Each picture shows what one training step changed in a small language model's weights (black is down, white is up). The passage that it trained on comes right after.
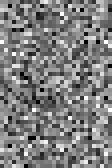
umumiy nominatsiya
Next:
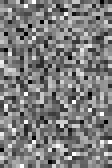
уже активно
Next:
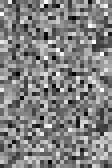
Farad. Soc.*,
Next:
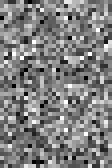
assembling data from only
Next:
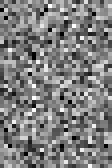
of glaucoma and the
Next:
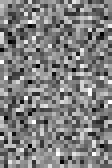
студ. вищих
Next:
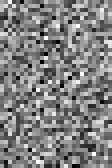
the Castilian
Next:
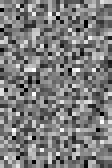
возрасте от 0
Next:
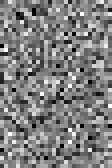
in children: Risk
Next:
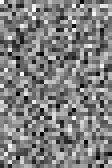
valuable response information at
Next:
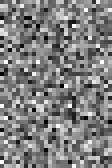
. /Ta'lim
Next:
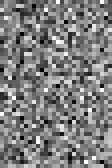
65+ residents;
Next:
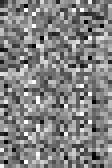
mejores que los que
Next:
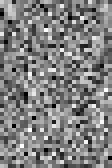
suivi des patients,
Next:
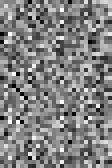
EOM processing and
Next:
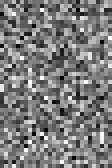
yüksek olduğu
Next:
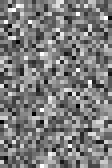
hier wieder was
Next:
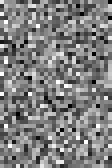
subdomains and related
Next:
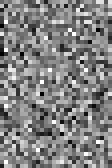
of white respondents were
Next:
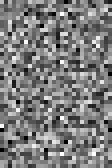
Hastanın üç
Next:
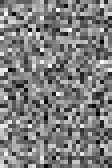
был этот
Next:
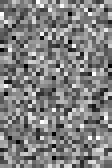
agrupados como excesso
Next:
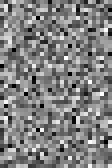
buckling problem was
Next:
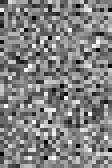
projects of Masters level
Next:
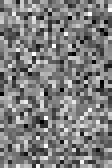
with a view to ensuring
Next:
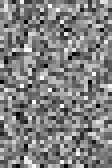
existing annotations
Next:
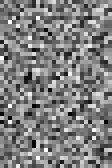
The implementation of sustainable
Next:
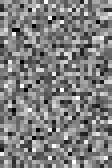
mortality each year [9].
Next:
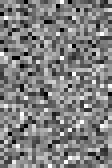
in adolescents.
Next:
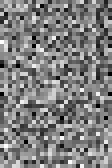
long railway for
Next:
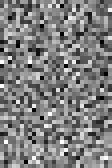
Random forest ML model
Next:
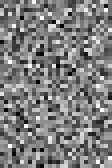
courses enable
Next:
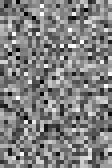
Estados Americanos
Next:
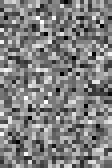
pesquisa educacional.
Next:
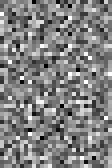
o alondras).
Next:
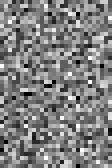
the latter at pH
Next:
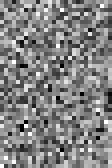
universitarios del
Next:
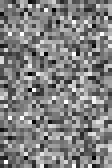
que se pensa, não
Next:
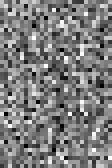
uskunalarini modellari,
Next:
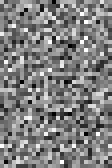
of offenses, the
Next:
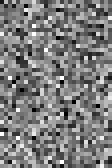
increases, the other variable value
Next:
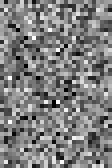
indicator, a significant difference of
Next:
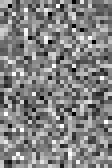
5 Leader File
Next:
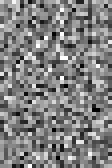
abertas; além
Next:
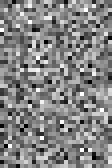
todos os estados da
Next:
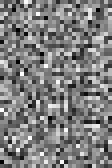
investigación realizada por
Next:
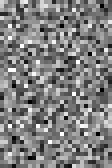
al said that participating as a
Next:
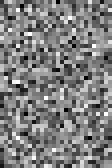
detection after this step
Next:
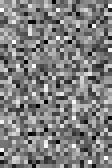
мотивации и
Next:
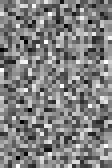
G. TZONEV
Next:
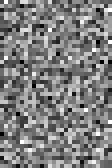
longitudinal direction, for
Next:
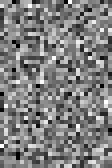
is in line with the
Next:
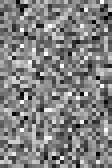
social isolation and its
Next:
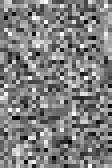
sua importância para a
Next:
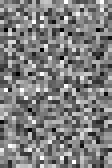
d'une formation
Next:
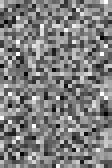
0.5M aqueous
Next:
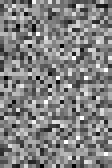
of industrial and transport
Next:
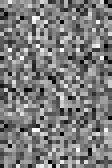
This area will be the surface
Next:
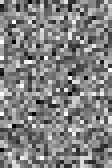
owners to opt out
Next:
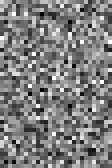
iborani shior
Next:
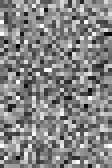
LeVine, R.
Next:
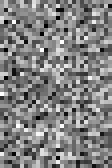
OF TREATMENT
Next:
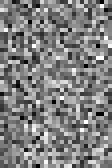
majority of the
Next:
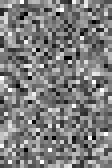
context. Biodiversity
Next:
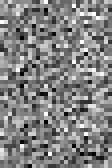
para a saúde. O
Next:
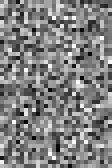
was supplied at a
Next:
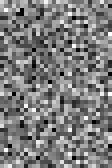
oliy ta'lim va
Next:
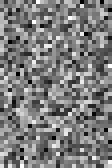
protoconch II with
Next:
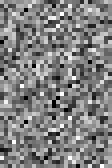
the composition. After
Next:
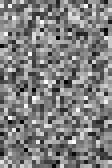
Compiled by authors
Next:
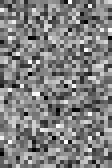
in the departments of
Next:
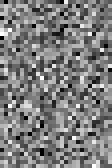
Ja, und das hat
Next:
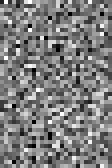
from Group F. The only
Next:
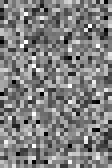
en la educación si no se
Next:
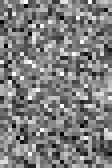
that faunivory is an
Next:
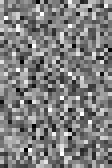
first order kinetics with
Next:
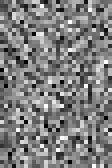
characteristics of victims
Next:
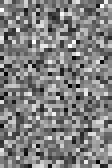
the cross-sectional
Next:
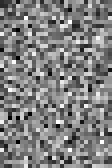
as services designed to
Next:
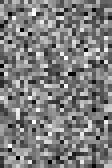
*** Deep Bite 18
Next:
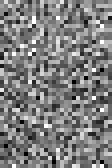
Greece) |
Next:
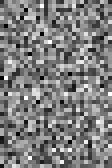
TQA systems were
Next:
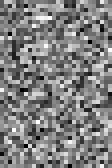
was first advocated in the
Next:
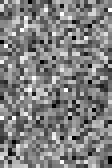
ta'sir vositasi
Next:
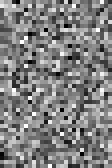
and benefits considers
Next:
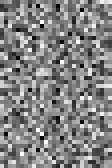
la estadística. Soy
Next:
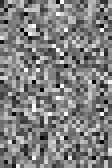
penetration and overheating
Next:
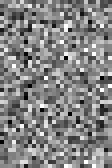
Employment Sector.
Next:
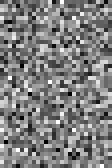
been widely adopted,
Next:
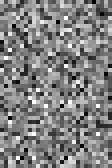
analysis of the raw materials
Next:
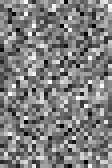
as well as carryout
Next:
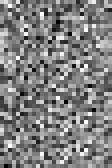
individual foi Oscar
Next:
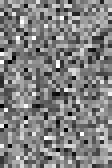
людина має
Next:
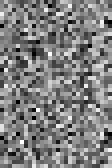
concentration (upper
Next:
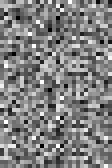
Over Illegal
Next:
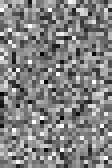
fellow travelers,
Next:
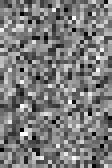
e. proactively design
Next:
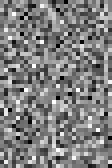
из путей
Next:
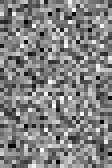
distortion of the image:
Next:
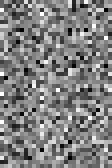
também tô fazendo
